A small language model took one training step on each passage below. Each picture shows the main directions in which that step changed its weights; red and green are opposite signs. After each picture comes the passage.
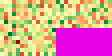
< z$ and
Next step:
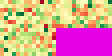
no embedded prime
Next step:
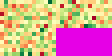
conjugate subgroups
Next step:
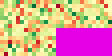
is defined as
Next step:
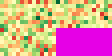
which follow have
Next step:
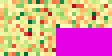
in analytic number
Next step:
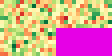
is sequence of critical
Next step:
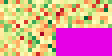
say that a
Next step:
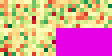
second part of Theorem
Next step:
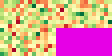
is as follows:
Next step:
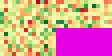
with the residue
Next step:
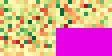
by $H$
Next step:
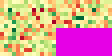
She H and
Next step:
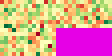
For a concise
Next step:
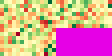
open interval of
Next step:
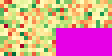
proof of Theorem
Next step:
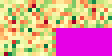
{\it Case
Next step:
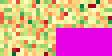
to small periodic
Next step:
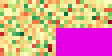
even analytic
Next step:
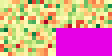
and testing
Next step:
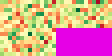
comments to
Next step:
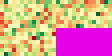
matrix with entries in
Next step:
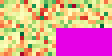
residue on
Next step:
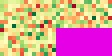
smaller support the
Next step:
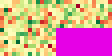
of estimating
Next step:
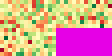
The solutions for
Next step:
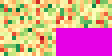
of particular interest.
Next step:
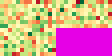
which only depends on
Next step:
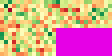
details. }
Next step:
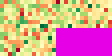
suppose that there are
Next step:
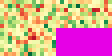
8 lines, four
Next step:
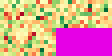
an inclusion of
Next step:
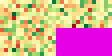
\leq v,
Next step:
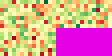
Those conditions
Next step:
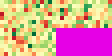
submanifold of
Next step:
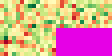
equality holds if and
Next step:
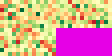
tend to
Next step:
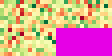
is illustrated in
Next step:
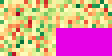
a Particular
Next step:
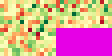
we should verify
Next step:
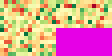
obtain the first
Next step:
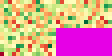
We first show
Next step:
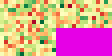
characterization in
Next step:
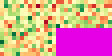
toric varieties
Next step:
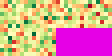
Therefore, generalized
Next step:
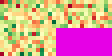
noise variance,
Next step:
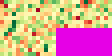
\maketitle \noindent
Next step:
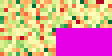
be extended to
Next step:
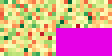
global stability for each
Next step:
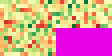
class of isomorphic Banach
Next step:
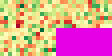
The other has lower
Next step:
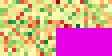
both $\times$
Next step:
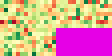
and only if it
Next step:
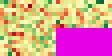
diagram, which consists
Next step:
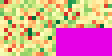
groups; they form
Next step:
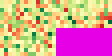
the completion of
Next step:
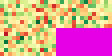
this approach lies
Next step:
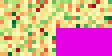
\in X
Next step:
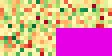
at the end of
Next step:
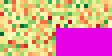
algebra $\mathfrak
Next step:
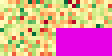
and could be
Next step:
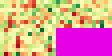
There exists a constant
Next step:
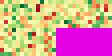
The repartition
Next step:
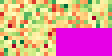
Q$. Any
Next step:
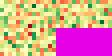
goal is to
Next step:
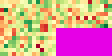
of interactions
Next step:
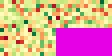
may simply assume that
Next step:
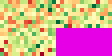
Then the graph
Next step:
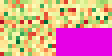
une action
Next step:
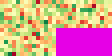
to the finite
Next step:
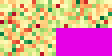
If $X$
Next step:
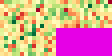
\hline 13
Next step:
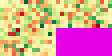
access in the
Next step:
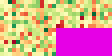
+ \beta
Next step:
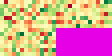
curve, allow in
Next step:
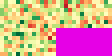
not correctly
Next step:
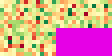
the discussion before
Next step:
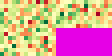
with the one in
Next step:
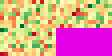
Next, we
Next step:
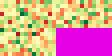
or less essentially
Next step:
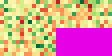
by acceleration
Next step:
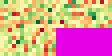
our notations by
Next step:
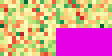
lectures and up
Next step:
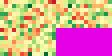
quotient variety. There
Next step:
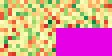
capability of
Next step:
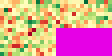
of Equation
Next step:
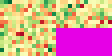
functional analytic
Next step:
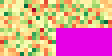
realized by the
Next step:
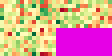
can be extended for
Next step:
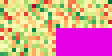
closure under weak
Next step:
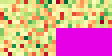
over the superalgebra
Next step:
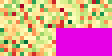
\le \beta
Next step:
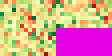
manifolds with singular
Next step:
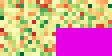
will be satisfied for
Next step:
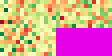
only if $
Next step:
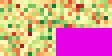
example, let
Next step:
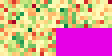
$a$. Then
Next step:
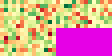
proceed by
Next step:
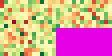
except that now
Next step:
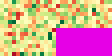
$m$ we
